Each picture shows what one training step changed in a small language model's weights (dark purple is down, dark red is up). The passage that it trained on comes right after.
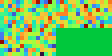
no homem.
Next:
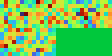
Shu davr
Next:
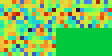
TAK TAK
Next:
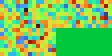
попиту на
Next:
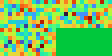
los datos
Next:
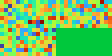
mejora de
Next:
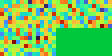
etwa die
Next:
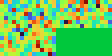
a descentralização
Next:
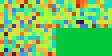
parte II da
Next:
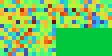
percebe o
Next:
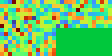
la ville de
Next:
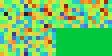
abordar temas
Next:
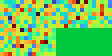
salah satu
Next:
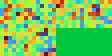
to reflect
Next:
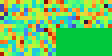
en colaboración
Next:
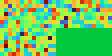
dalam membantu
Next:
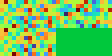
las mejores
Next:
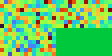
mando que la
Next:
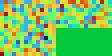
dar. Call
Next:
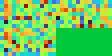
Goes da
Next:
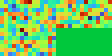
uma questão
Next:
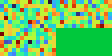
casos, una
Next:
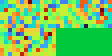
raça ou
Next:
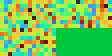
se sirven
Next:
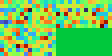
- Universidade de
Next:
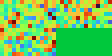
críticos bien a
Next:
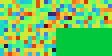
uchun dastur
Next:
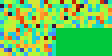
de groep
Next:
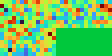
Naciones Unidas
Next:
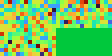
a estação de
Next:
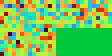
не может,
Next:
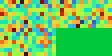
follia a
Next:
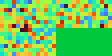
и оценке
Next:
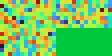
de medidas de
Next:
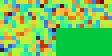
Universality and
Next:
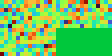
a serem
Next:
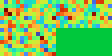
and sport.
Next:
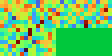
processo patológico
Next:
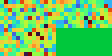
social. Como
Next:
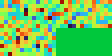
means of
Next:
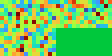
4e het
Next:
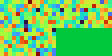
geradas por
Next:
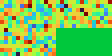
вместе с
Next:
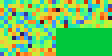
iniciativa de
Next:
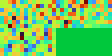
o mare parte
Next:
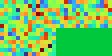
e Políticas
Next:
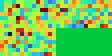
злой –
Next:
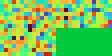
ein Verband
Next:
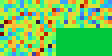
técnicos e
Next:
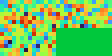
juda kam
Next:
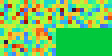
encarga de
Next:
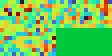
La racialidad
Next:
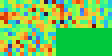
iplari bilan
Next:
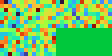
bu yanada
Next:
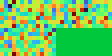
zakat ialah
